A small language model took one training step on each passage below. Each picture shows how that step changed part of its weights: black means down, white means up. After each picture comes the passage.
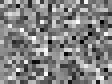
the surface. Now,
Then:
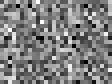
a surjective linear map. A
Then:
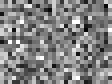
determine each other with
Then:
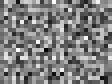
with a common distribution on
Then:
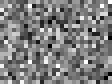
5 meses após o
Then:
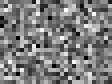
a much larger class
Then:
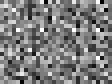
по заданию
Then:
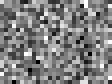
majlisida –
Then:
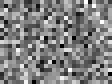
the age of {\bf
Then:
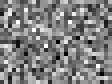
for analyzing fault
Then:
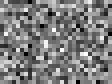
T_j$ such that
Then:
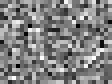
analyze the geometric structure
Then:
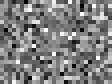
the pair $(X,L)$ is
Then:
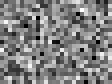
interior correction, the
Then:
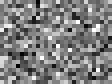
algorithm only deals with one
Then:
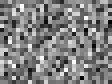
muallimi“. U
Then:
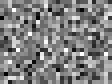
their periodic
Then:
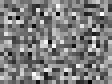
museum's name and
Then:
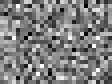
population. Figure
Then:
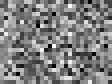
a contradiction because
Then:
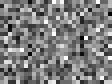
$$ While the
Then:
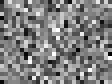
w(x)$ \item All
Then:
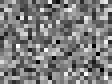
un monitoraggio
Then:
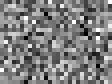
\cdot n = 0$ on
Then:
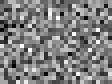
chiroyi zard
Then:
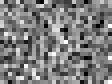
$H$ with weight
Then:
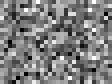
professores, pais e
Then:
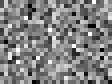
// Вопросы
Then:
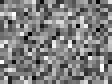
n} \frac{k_j
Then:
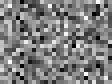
: avec François
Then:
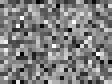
\end{equation} where
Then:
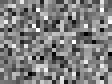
18 kejadian tidur
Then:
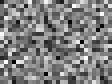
se neutralizan
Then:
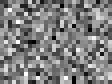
en mängd
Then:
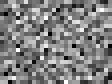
the cohomology of a
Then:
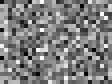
}_i')\) denote the
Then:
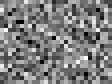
al gráfico y a
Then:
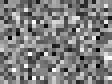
= \tilde \eme$. By
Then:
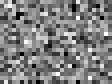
even a spectral sequence for
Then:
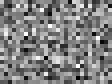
on Twitter data}
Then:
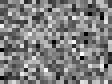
zapojeni do
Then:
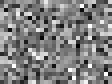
ser observados e tratados
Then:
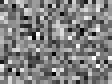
is a homeomorphism and, from
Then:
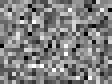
through 9. There is
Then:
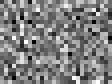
cultura de direitos
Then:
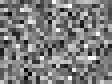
of concave functions and related
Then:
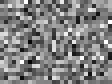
jasna – nie
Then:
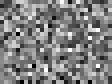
conversely. When
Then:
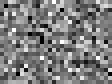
como a renovação de
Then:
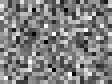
that for any reduced complex space
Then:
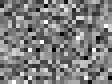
Given $c\in
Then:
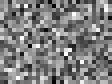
quite controversial and I
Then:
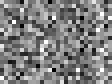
of a torsion-free
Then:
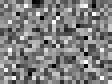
in Theorem \ref{th2}.
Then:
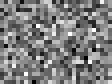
{\it the fractional
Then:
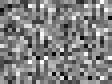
saralashda uning
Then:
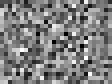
DK-equivalence and a
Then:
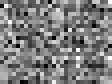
a stationary point of the
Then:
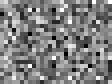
due to diabetes
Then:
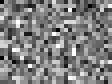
this by showing that this
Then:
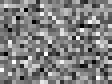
nonexpansive and share
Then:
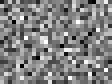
the monodromy of
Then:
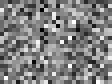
form \begin{equation*}
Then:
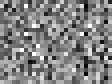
кн. СПб.
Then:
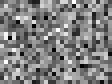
up gradually. We first
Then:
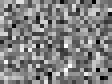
algebra structure, but we shall not
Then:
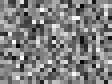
reduced and not a cone
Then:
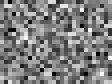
$C_i\subset X$
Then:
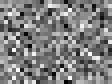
tafakkurga ega
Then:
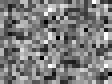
dalam setiap orang
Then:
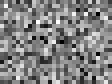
of the nominative function
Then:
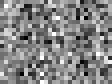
- ахборотни
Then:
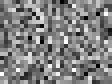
convex billiard
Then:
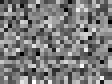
multifunctions $F\in
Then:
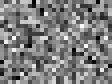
we must choose $\tau =
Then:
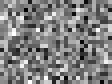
of Ukraine with
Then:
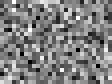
8 Localização São
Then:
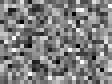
we have the constant ratio
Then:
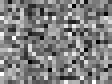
existente sobre el tema.
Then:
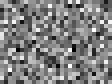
convex cone in
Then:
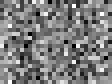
préférer le
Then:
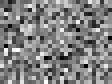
destinadas a receber
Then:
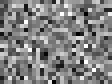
eine Ablösung
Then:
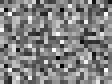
dan layak dipakai
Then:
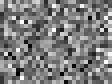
the fiber over $0$
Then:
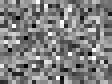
efficace capable de
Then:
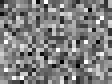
derivative $d$. The
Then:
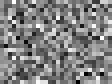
the following observations:
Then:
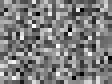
following least-squares
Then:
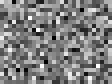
clase media.
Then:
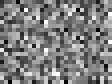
= \begin{pmatrix}
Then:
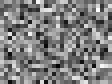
keladi. Shaklan
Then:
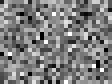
en la medida que se
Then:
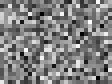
of \cite{Bea}
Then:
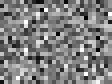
get% \begin{equation*}
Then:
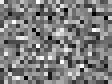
commands variable prediction
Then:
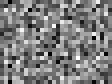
path entirely contained
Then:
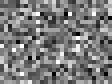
seems to be a similar
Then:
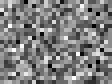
to locally finite trees?
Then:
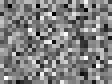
reduced-order model,
